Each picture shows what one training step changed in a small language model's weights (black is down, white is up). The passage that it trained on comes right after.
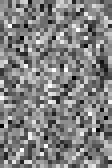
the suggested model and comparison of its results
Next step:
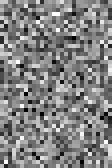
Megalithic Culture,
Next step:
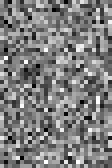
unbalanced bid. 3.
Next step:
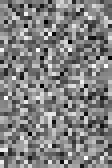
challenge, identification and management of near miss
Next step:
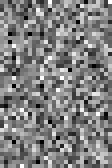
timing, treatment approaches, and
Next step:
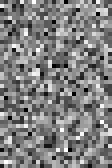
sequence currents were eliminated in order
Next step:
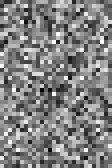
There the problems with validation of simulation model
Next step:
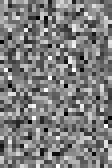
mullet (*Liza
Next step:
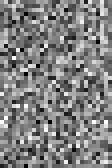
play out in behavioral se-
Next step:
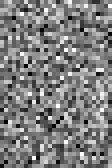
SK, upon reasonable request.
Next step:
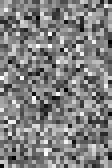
Confirmation whether we need error
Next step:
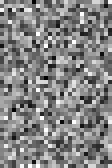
scattering from charged scalar
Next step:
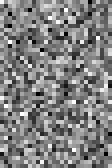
is more effective as compared to analysis and
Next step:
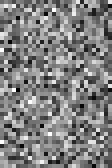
profile (MP) features, corresponding to
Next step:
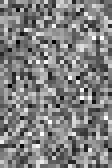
extending from base of neck to
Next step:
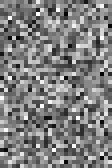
and not distracted? Give
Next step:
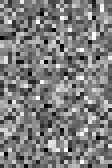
when rowed boats were in
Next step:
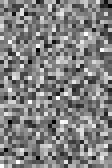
of microscale graphene
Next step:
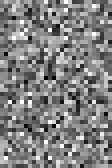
treatment. Characteristic No (%)
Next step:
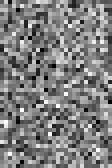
Framework for Evaluating Urban
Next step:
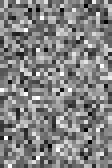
running the deterministic model under the
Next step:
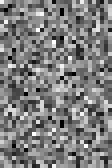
Asli Daerah,
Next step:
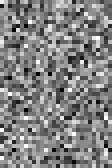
for different flow rates and feed concentrations,
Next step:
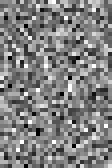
is key to providing quality care in clinical
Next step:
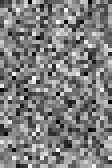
as the first point of reference for
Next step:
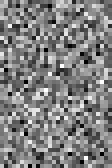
a characterization has been obtained in
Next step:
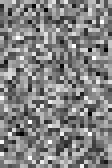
and P-selectins, and
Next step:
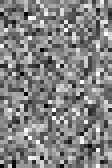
trituration with a little ice water
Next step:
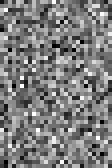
Higher Education. This happens
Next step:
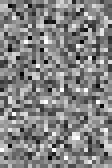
area: subtotal * amount
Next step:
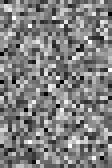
100 inhabitants)
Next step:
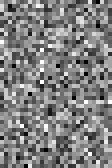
and masters in Applied
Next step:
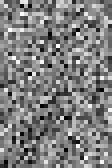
can control his or her mental process.
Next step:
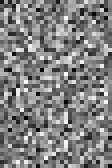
was taken into account (the levels are
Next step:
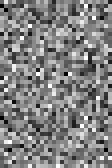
of iron (III)-
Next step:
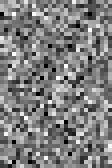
as an endpoint. Even with our
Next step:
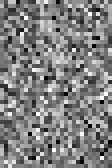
that the Buraquinho
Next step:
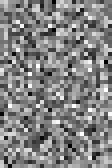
h at room temperature⁵, which when
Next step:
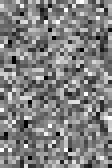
since 1995. The user survey was part
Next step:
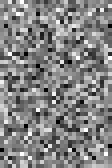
the potential users to be connected. Based
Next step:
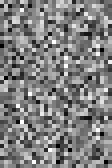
of transits and stellar
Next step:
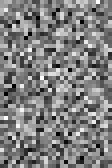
them. Moreover, they need help and
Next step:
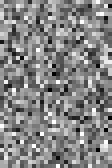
measurements between the predicted PASC and
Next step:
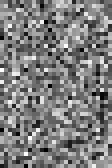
by addressing redundancy in concept
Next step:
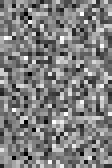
Wadden Sea National
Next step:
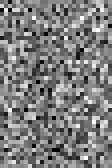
the general public—are not excluded.
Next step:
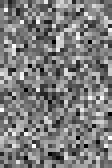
And success of this industry largely depends on
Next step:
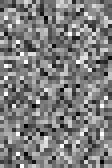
whose fathers had higher levels of education
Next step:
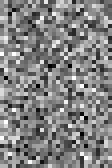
valorization strategy for industrial
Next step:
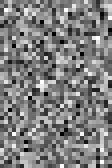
21st of March 2017), attached
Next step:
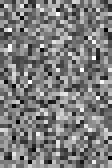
Sclerometer GlideBioCoat
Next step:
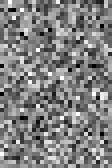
numerous public concerts, installations and
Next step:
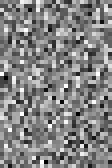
higher beta values required for reactions with
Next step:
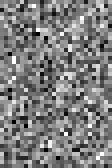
not amongst the most extreme in terms
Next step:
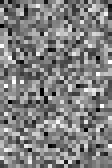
from the crime [28,
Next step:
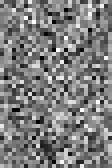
as a pest, this population
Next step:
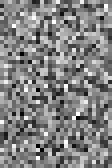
environment. Land Surface Temperature
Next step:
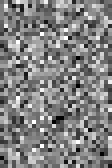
teaching module of the center has
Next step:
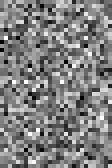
only the remaining 35%. The Committee
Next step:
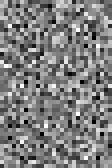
a creation of the political class in
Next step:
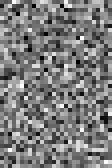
20 years or so, I hardly
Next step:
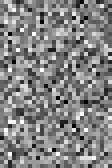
between the *Rab32* or
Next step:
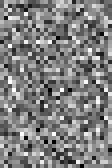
time, the algorithm will reverse the
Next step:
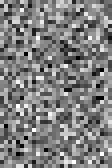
of fluid volume under compression, in addition
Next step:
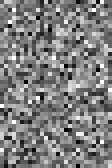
society in which they train students. This
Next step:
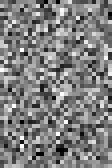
Hazards and the Panel on
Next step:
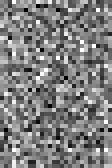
intervention (Exclusion Criterion
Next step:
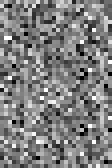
Fisheries and Protection of
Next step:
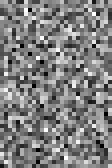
Paratype: same as
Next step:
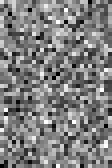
as compared to remaining treatment.
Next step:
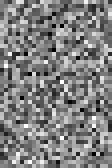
a proprietary platform of
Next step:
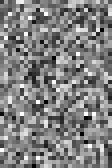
junior secondary students achievement in integrated
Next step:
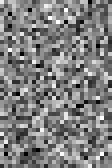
as compared to the uncomplexed
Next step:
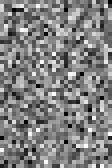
modulation process. The data is
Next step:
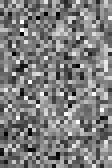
within research projects. The protocol makes clear
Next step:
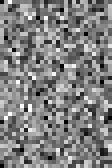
priori* expectation stated by the
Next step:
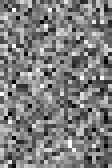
bacterial strains after 72 h
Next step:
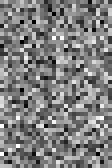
abroad to care about the issues
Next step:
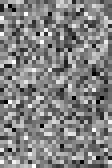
than half of the time (2)
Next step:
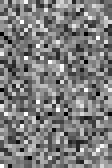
OF WETLAND
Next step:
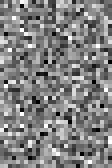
major water-soluble antioxidant
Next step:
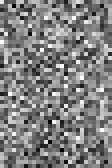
and also it automatically updates their
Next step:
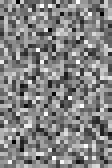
South America is so far its largest and
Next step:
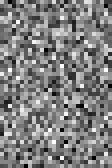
that result in higher dropout or more
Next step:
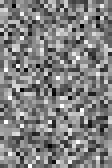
of having a family, job uncertainty,
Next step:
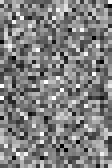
To uphold confidentiality and protect
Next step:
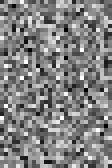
strains had sufficient data. Of the 10
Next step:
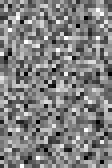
mail accounts of the injured person
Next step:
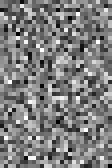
the reviewers, was showcased
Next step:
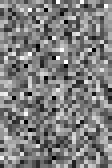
E37 Introduction Today, many
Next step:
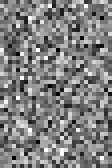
HA shows large agglomerates
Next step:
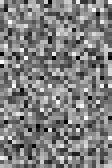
fuels has been extensively
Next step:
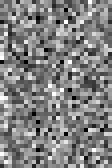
procedures and operational conditions as key for
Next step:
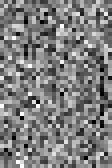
put precious items within the vessel
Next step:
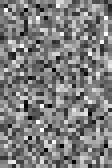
have a cellphone.” The issue regarding
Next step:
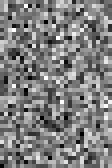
effect on purchasing decisions. This means
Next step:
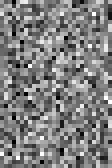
Isaac Asimov's
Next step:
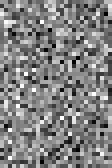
emotional language between men and women
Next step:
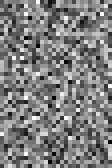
Backstepping control to the
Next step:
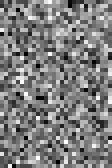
for Innovation in Manufacturing
